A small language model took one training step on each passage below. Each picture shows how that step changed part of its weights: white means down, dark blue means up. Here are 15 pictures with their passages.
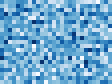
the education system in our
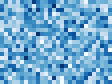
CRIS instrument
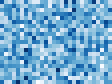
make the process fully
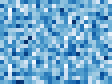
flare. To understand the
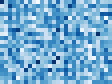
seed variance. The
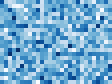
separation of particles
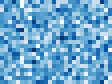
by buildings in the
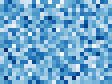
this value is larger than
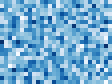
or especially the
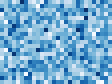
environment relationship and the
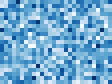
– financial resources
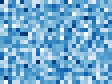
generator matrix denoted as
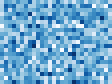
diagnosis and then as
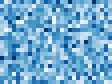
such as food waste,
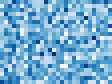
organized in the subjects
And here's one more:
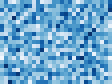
heat exposure on
